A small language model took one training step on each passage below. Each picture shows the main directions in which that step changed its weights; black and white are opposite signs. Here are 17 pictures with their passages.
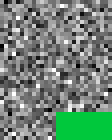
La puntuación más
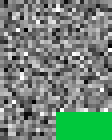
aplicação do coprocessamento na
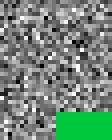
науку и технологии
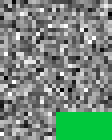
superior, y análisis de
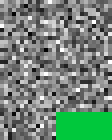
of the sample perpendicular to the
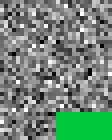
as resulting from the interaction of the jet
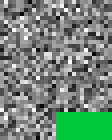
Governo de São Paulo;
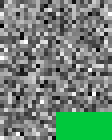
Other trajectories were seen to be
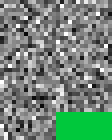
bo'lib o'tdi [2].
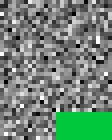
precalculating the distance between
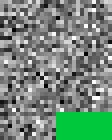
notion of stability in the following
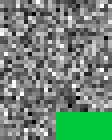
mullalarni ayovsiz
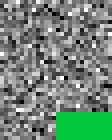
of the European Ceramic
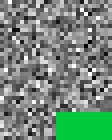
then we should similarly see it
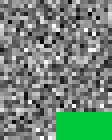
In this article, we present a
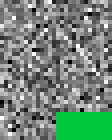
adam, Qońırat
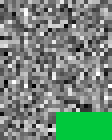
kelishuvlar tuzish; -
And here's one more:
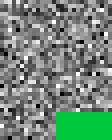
toename van cognitieve
